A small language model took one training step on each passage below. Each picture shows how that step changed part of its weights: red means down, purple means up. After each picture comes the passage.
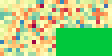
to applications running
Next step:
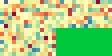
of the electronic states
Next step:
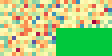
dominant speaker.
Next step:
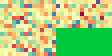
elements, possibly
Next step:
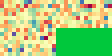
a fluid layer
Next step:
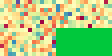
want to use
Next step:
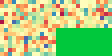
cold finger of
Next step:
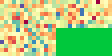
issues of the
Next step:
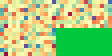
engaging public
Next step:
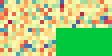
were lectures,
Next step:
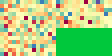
we have here used
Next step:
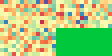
with experiment.
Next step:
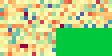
- for the first
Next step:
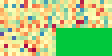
hole of horizon
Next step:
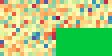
with the exception of
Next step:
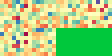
perturbation theory. They
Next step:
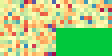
description of the complex
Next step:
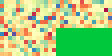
For this purpose we
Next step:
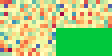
losses and provide farmers
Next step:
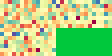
proteins. This
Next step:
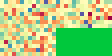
and optimization procedures will
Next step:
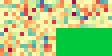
Achene and
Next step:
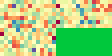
second-order approximation
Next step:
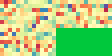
N. da
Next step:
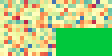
phase formation. It
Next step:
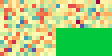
to the partition of
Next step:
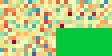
the enterprise's
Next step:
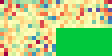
by four times the
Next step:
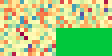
to discover plastic
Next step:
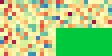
by the European
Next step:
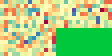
the upper limits
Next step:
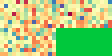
citizen science,
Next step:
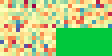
symmetry of the
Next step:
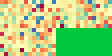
facilitate more communications
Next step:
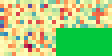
to survive
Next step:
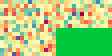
the design and evaluating
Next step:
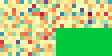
and computational resources,
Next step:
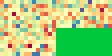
learning contexts,
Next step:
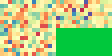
resting period after
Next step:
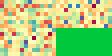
a quantitative description.
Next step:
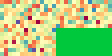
provided. The
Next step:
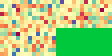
T structural sites,
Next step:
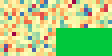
and the central depth
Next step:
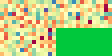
spans four data
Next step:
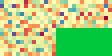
However, these rank
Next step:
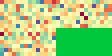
\rangle )$
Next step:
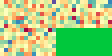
network design and gap
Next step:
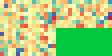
mergers, interactions
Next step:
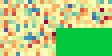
the signature of
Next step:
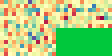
the violent changes
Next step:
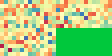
the wait strategy
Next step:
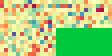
a QSL ground
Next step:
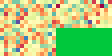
types of user
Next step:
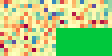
la correcta
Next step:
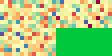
normal state value.
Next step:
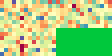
available from the corresponding
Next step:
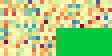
the age distribution,
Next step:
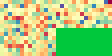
square), the asymptotic
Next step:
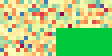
and pose.
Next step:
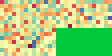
with the published
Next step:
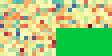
peak value is only
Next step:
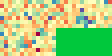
surface. \par
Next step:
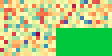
to a combination of
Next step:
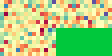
dioxins and
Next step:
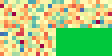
no conflict of
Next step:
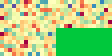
There are no
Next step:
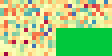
the developed approach's
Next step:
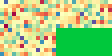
of the original
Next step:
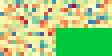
all the above mentioned
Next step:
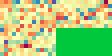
train students with required
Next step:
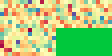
the posters were
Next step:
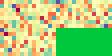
Where new
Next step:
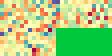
help organization in
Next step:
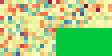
that the latter approach
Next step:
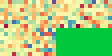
device as long as
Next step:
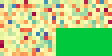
The results indicate that
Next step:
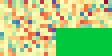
state support for
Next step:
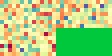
in this research is
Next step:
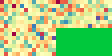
\\ \hline
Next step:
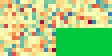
gets stored in and
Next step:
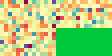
induced due to the
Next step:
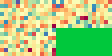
break, and the
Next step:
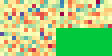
and spiritual life
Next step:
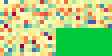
of the PV
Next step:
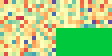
optimal operating condition for
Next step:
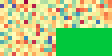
Influence of
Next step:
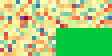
$L$ may
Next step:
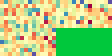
the integration of ad
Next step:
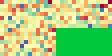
that, in
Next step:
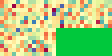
reading the projected
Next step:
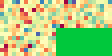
depends heavily
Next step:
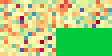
files and also
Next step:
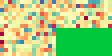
defined as a
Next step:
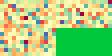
are derived from.
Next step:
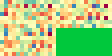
it is necessary to
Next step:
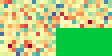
damaged cells,
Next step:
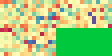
necessarily fully recognized
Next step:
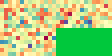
to the weak classical
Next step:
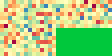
in a month is
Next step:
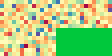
HDM can be
